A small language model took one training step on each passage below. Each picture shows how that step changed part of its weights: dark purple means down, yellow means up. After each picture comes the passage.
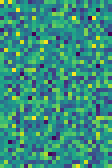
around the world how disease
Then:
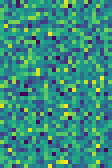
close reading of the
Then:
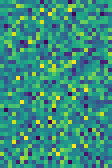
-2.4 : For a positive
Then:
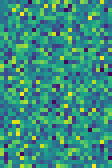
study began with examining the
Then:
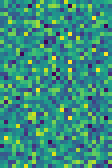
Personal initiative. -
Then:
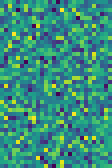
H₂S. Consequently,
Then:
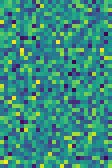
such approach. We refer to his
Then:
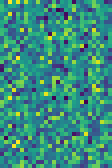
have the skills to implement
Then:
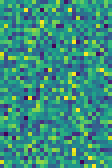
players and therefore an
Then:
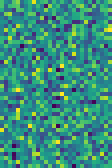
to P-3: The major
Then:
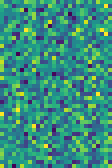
the cultural issue,
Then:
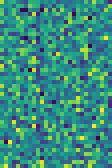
and traditional leaders of
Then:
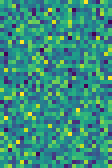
is jargon, that is
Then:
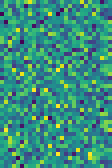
also to tackle more
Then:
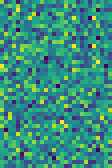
a number of water bodies that
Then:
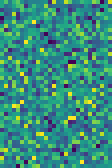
EGD. These topics
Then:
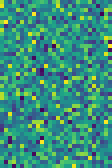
of his application within 15
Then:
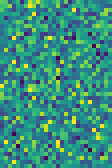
of a person who has significant information about
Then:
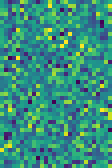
virtue to doubt
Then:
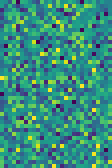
balance energy on calm
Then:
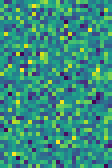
sources of contamination were
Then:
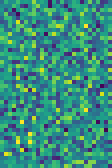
documents to be processed by
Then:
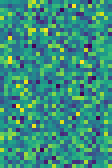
sector of the economy.
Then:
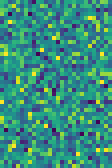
anemia and raised
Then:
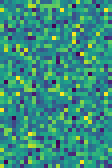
levels of such patients and make them
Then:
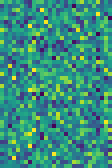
of the strength of the
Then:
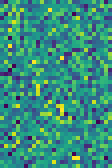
is brief, simple,
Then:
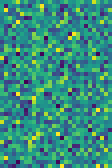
billion day, 30
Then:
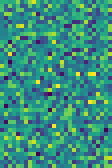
to efficiently capture
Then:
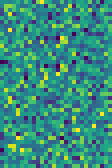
generation model proposed for LGT
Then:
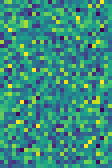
less time Adapted from
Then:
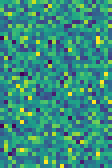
to a viable solution to the
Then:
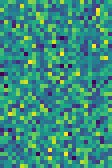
We then embarked on an
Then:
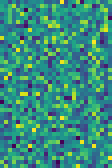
This overview highlights areas
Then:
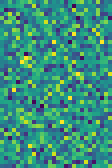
of steroid hormone
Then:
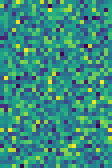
TCP/IP stack
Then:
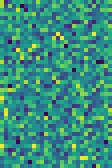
the scientific community.
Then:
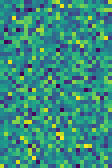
a battery pack containing
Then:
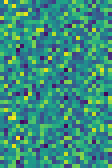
instability and physical
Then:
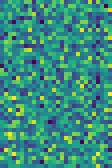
units. However, the
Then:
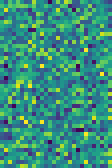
will 308 not change fast
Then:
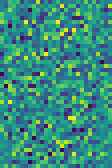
64: Fluence
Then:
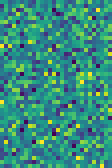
a single-DT model for three
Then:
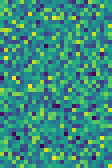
subtropical parts of
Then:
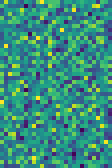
cell + controller 0-4
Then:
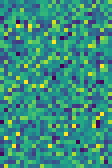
that compromise the data
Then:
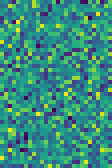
affect the possibilities of
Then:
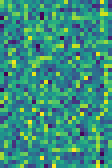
sequences between which execution
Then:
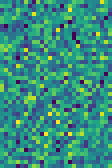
the CdCl₂ group.
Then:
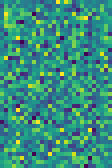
got a 52% accuracy
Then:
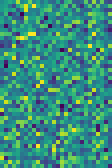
require near real-time
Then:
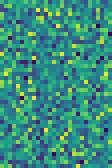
attentive to the ways
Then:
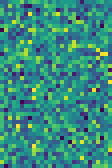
(PTP) motions or
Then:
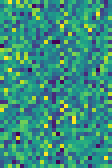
used software, adopted
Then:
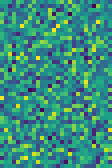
samples from all the studied are the
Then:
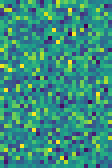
now posted public reviews and
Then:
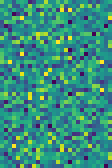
(Guastavino et
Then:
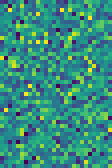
4 Mediterranean
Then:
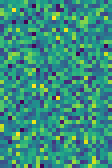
device that can be
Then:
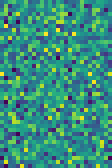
scavenging assay. The
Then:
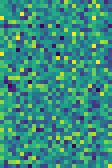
economic security of the
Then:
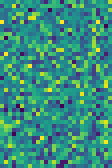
their memorizing capabilities
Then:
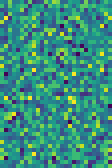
of jurisdiction or
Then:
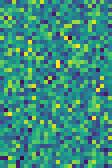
Processing which is very
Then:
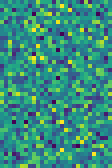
hollow billets.
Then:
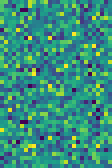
development of a sensitivity of the
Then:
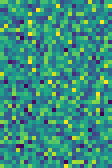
exclusion of less
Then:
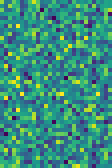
and having a limited
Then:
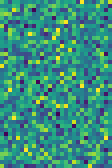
according to age and gender in
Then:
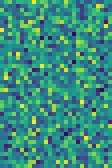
and she's to be
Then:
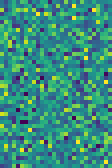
could affect the functioning of
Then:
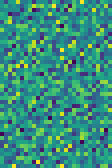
the major investors in
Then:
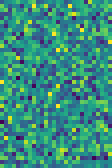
transparency issues
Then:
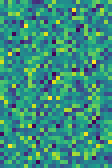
answer the question?
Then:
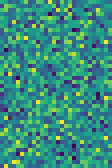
crude protein value of
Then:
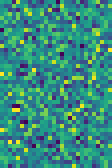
velocity of the CVT
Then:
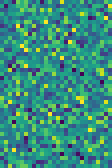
knitting machine was
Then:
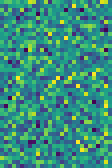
received to the number of
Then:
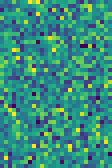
problems, neurological
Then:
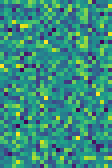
– related disease.
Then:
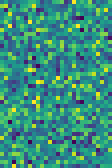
until it has enough additional
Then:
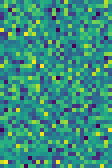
and galvanostatic
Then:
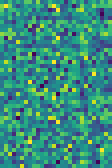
conservation goals are
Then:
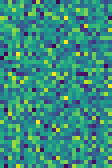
and NMSE compared to
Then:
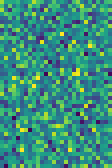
in a country and fully
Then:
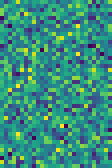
include being autonomous,
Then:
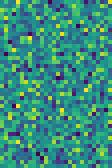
undoubtedly that it can
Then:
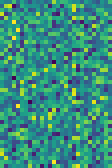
also continue for every person.
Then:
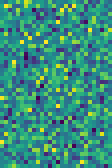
return loss becomes
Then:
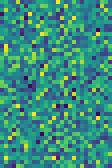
by the gastrointestinal
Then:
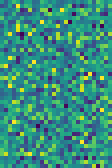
superior for flavor
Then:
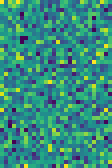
in South Africa
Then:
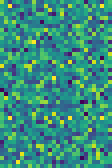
song, or earlier
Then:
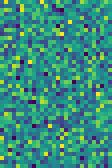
influenced by teachers'
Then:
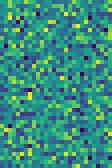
there is a gradual decrease
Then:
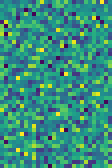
nor criticism is
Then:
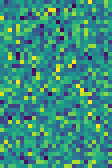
attempts on a particular time
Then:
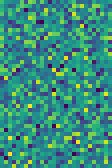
concept of the project. From
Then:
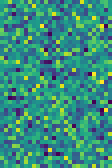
Introduction In August
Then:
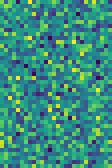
Data system skills,
